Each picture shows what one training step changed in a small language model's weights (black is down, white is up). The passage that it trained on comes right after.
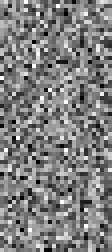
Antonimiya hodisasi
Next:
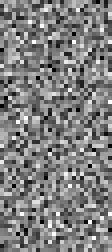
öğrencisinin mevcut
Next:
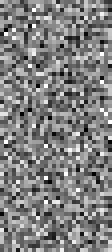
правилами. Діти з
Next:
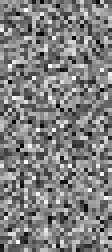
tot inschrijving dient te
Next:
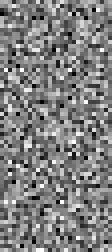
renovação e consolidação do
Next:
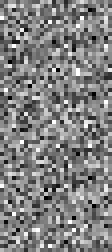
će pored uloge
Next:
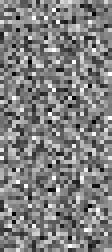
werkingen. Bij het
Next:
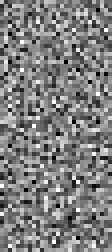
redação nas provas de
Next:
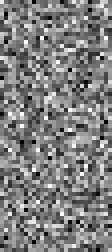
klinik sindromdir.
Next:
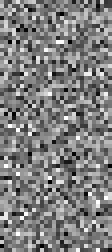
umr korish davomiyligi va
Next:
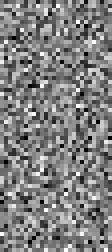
(red.). Львів,
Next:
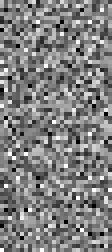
Маоний», «Назм
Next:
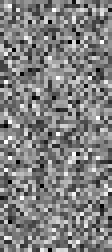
presión venosa central
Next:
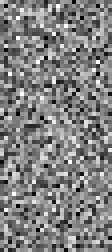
compreendido Tabela 1 –
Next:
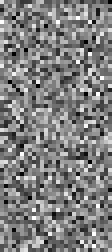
обе версии выполняют
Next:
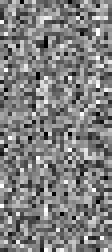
También hubiera compartido
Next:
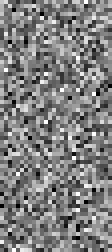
номзоди, доценти
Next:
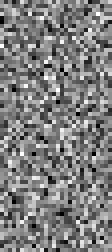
ayuda o impulso para las
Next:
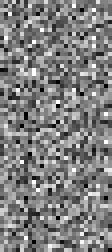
zice că șahul a
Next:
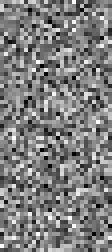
sm 3 sm Karlik 2.5
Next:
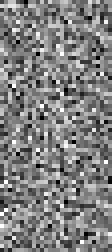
tabulados em quadros e
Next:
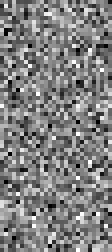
данных о качестве и
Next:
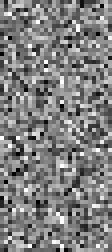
в післявоєнний
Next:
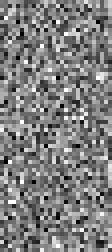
oshirishda muayyan
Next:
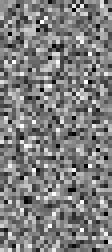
suas atividades inovativas.
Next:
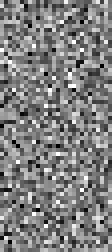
en 2021 Cluster Meeting
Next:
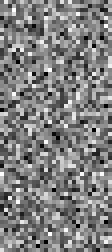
dụng giúp
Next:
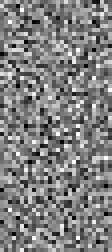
os pacientes a buscarem os
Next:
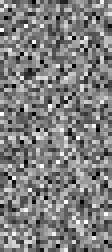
sous des formes variées,
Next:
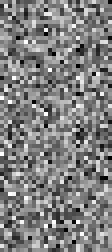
данного государства
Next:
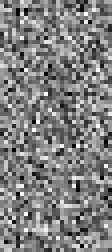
гармонізації українського
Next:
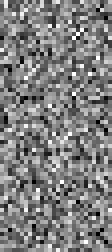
«davra suhbatlari»,
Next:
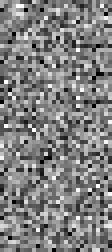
que as populações dessas
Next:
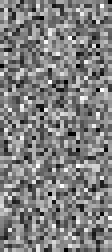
los investigadores quienes
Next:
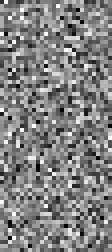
ефективності правничої
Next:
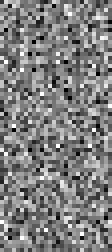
ikkita turdagi yangi
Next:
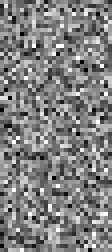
качестве примеров
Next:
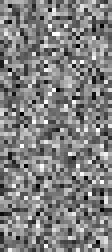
не является полноправным
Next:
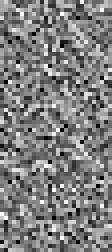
ta'lim va tibbiyot
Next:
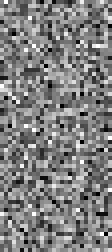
necessary for effective
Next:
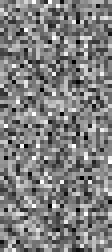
de 1999 a dezembro de
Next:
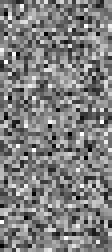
стоимость поведения работ
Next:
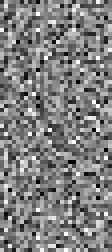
należy już także
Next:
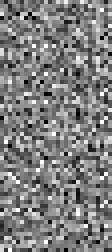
nicht eingetretenen, aber
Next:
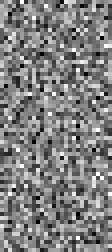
se pretende conocer, sino el
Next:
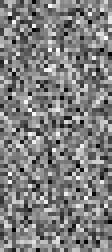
предоставления услуг по
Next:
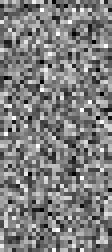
yemirayotganidan darak
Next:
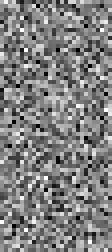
and construction processes. From
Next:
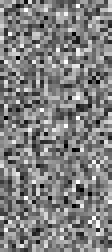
modern wedding rituals of
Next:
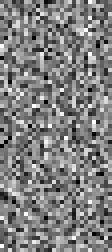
(Arango *et al.*
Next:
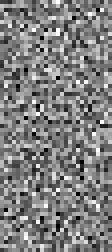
подписанию более
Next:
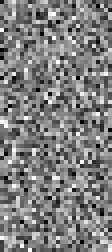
potencial de vida, cujo
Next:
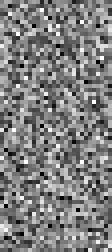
entre núcleo cultural e o
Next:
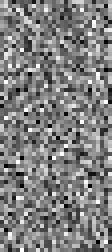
ko‘rsatib beriladi.
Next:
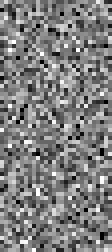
académico de los estudiantes en relación
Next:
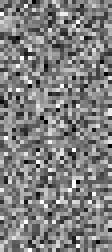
uma “dimensão que nos permite
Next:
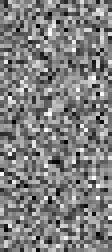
las cuatro dimensiones, al
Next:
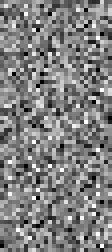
فى العالم، فى ظل
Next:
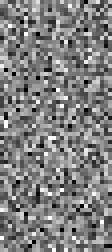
elde edilen bir başka
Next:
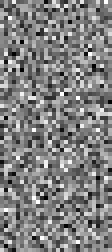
tidak ada nyamuk yang
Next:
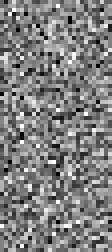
sus patrones conocidos.
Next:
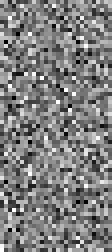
tetapi tidak signifikan
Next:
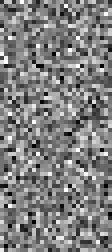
з обмеженою дією
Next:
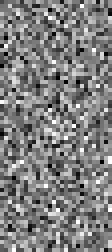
emotsional charchoq va
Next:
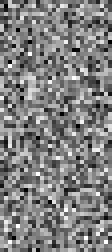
grafika asos bo'ladi.
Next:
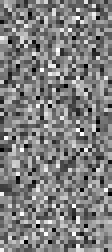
por traz daquilo. Então
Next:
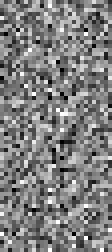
la base de datos con los
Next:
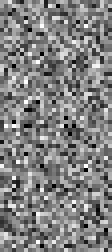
ordre arrivée 109
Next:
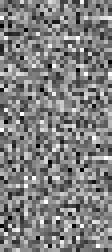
que professores formados dentro de um
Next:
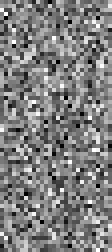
کرنے کا
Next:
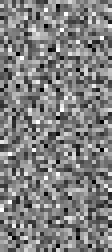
adoecimento. Desse
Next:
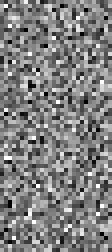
(хвора на сухоти).
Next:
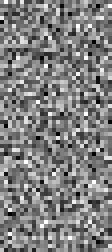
Esto permite mejorar el
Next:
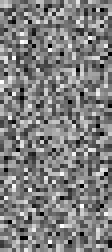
L C. Centrality in social
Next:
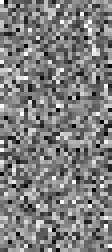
şeklinde kaç tane
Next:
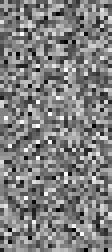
Code of Ukraine on
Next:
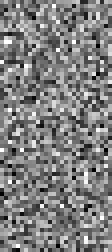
personnelles de l'individu
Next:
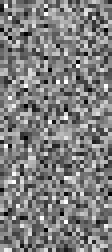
включает в себя
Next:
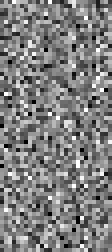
Revisores: Lista atualizada
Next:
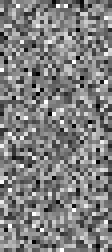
: MESRI-SIES,
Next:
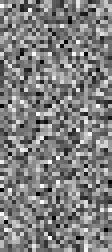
ta'lim. Аннотация. В
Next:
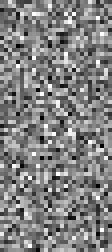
un argument littéraire
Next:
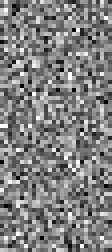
des Plantes et du jardin du
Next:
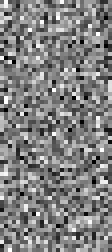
Apalagi kementerian
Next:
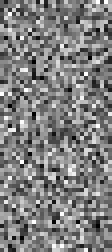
kuchayib bormoqda.
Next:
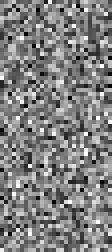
xo'jalik ekinlarining
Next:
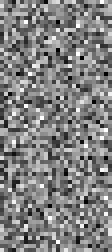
объем циркулирующей
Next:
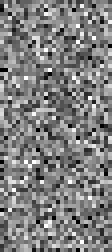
не лише фінансових
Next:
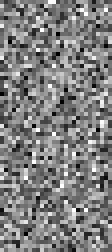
de la actividad diurna,
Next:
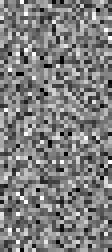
defesa do meio comum a todos
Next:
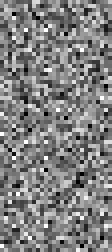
условиях района
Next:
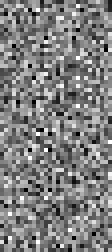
الكاتب : بيداء
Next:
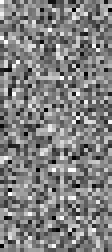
quanto maior for sua autonomia
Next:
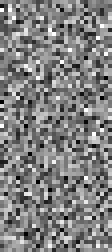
batafsil tadqiqotlar
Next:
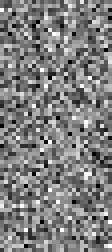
Her biri birbirinden
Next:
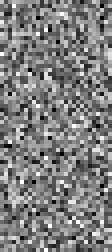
chet tilini o'qitishda
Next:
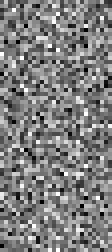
modellarning taqdimoti
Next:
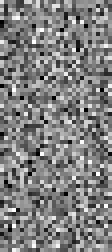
consulta: 10 de diciembre de
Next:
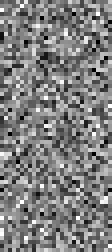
ПЕДАГОГИКА И
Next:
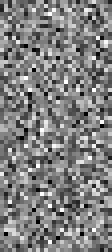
час переміщення через
